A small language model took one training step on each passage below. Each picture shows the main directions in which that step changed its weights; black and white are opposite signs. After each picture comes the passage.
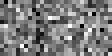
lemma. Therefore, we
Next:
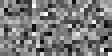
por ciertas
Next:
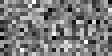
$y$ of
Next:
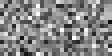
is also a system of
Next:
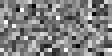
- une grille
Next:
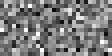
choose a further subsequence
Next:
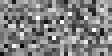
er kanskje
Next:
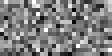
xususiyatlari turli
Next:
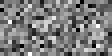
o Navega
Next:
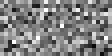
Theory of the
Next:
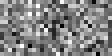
desafio significativo
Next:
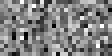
example, in the case
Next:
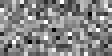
and human values in
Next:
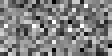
dominant integral weight
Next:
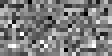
aspects of
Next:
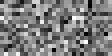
3. Amalda
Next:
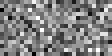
affection of numbers
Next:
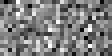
response here follows classical
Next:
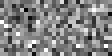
the material herein
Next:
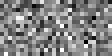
of Psychological
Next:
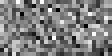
3 et preuve
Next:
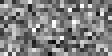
c g \alpha
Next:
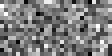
va essayer de
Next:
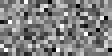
postura no momento
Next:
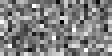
voyaga yetgan
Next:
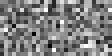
application of the integration
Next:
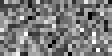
the transformed event
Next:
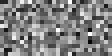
surfaces, and do
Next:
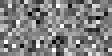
von Kadavern
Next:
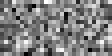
$I$, we have
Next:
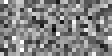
ya'ni hayot
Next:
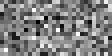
American Journal of Social
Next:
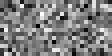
the existence and uniqueness result
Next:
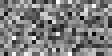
element $e \in
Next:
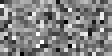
This is because from any
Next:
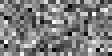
significatif ($p <
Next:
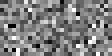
klimatu na
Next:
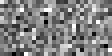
Lemma 2.1 and
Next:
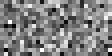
vice versa.
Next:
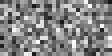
If $a\in
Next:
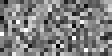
в социальный,
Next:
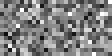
is a primitive root modulo
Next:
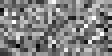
move II}
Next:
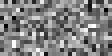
the twist map
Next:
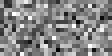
are introduced as%
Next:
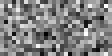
that mostly studied
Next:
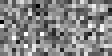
author, which we also
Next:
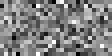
direction commerciale
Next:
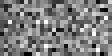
de posición o
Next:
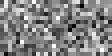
que des formes
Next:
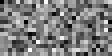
taking $C \geq
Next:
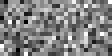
в рамках
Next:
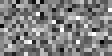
or implicit form.
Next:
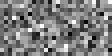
Objekte aus der
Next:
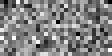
also weak hyperbolicity)
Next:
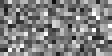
até reduzir
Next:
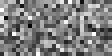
conhecimento se relaciona à
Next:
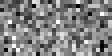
dotada de
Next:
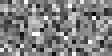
is opposite if
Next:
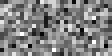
as histórias de
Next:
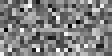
the annually
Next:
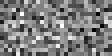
a uma estrutura e
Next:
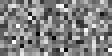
is a number field of
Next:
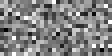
Let $i \in
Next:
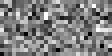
process is repeated
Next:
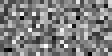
en aumento. En
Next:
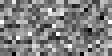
of Perspective
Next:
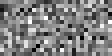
nueva constitución en
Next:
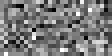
significant advantage over
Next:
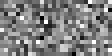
in Section 3.
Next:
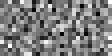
is, a permutation and
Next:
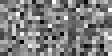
Moraes, a
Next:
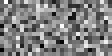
the more difficult direction
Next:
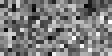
image [Il corpo
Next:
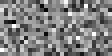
contributed to
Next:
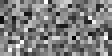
проведені на
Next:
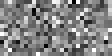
eigenvalue asymptotics is
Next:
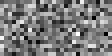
as demonstrated in the
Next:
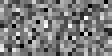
\nonumber \\ =&
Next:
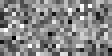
with the interpretation of
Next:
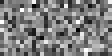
lo consente,
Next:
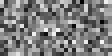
is approximated with a
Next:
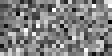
observar que, por
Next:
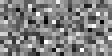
kan hakkı ve
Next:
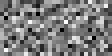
y tener en
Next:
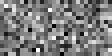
$2n$ variables
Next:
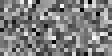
a concorrência
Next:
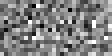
yil davomida
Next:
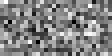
– metodistlardan biri
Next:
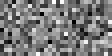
team can guide
